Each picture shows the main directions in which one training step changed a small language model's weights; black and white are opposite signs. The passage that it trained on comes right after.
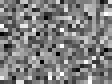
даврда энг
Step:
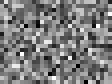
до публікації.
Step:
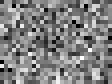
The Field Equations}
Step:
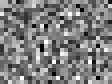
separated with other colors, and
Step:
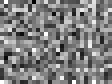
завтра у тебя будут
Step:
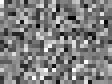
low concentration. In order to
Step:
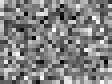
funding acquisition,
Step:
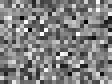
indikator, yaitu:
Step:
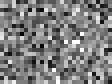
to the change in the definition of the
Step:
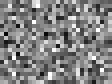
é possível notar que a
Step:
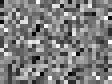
(for instance induced by an external
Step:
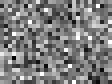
projekt; Birus,
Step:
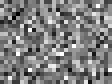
processo. Figura 1:
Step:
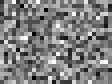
des variations mineures locales
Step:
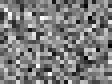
similarity $s_{i}$ and
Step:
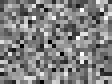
model and in a one family
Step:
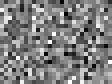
mit antibakterieller
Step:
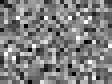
și tehnologiei.
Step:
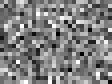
apreciação destes temas
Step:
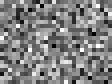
cases. To leading (zeroth)
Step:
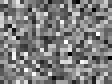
are dependent on the choice of the
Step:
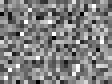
beschikkingsmacht over
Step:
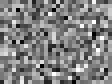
защита должна
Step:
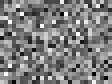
haqidagi bilimlarni
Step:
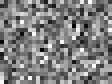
ifade etse de,
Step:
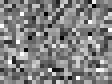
merger scenario, like broad line
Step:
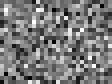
state relevant for electron-proton
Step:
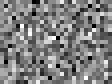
sistemática de informações, utilizando
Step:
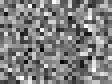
o legado do movimento moderno
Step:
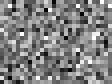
& Dushamov, D.
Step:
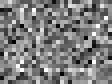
the language). Despite the
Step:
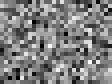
will consider a weaker mode of
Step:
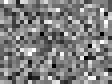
se llama *Hilda
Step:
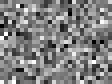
como su mediador sino como parte
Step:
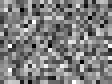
$l$ is the number of interactions
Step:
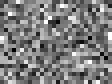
way to search for new physics.
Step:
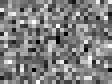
consistent with recent experimental observations in GMR
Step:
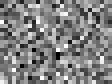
los otros. Finalmente,
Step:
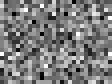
found at 67~K above the
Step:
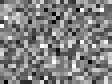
some potential challenges of AI
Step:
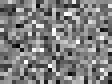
negative (due to the fact that
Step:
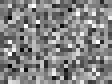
и обеспечить
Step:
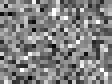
în mod deosebit pe cel din
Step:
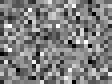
in Quiqbox are HF
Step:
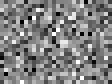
ijtimoiy mobillikni qayta
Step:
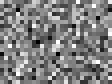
chiqaruvchi omillar ikki
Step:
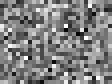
rivojlantirish va bolalar hamda kattalar
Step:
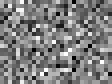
mundial de complementos
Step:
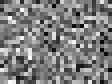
Аляви А. Л.,
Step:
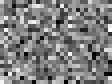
тариката зачастую
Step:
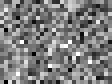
быть другой путь,
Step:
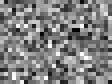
Ее качественное
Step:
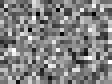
de utilizar el lugar como una
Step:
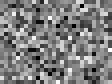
requisitos. No entanto não
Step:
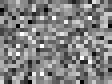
momentum and a complete set of
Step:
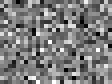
- c \right) \left(
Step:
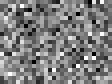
это весьма
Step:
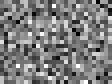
ya'ni. xizmatlar
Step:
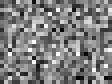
represent the simulations with increasing numbers of
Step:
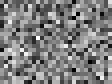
discovery of HVS1
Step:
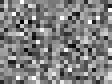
Edraw Max) Conclusion
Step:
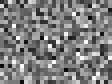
T_m$, the difference
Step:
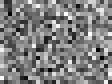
nucleon coupling constants, and,
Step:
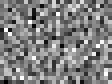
temperaturas inadequadas,
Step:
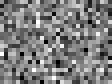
обменивает его так
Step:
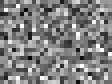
as a mechanism for T$\rm
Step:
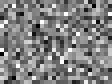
el nivel correspondiente de
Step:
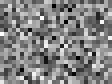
llegó a una región que
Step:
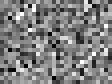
and cause the accumulation of
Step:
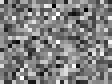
дефиниции сделки
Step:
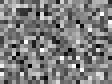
ценить каждый
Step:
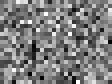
18. Abduraximova,
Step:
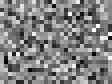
posterior in closed form,
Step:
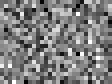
emphasized that this solution depends
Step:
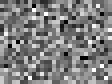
Article history: Received
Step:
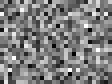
- деган эътирофи
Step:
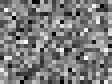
prática**. São Paulo:
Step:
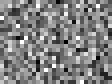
berdad? C. Tu
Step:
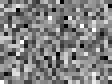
шаг в начале
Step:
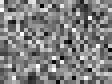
nima?" degan
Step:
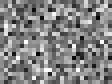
other in the propagation dimension
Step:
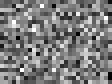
resposta a um stress de
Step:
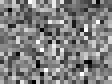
has been achieved. The same
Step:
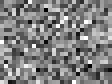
des décisions stratégiques
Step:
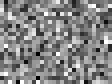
bilan taqoslaganda
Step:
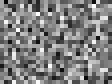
master MEEF (8
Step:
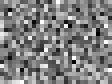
context. We take the first step toward
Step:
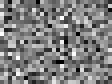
In contrast, the "Small
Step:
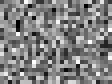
The result of the application is time and
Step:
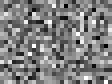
reales de llegar al
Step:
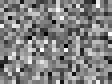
sonar, radar or computer
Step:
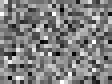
For example, the GFMC approach
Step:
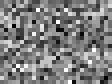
informația suplimentară din
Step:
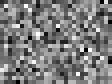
Qarshi, O‘zbekiston
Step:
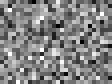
has neither a trajectory nor
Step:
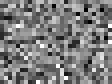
obtained using the model 7103
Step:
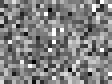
{title} {\bibinfo {title}
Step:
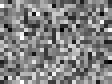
easily quantized using the standard
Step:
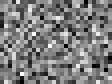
$x_1$ of the
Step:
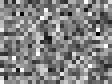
dipole moments of the individual
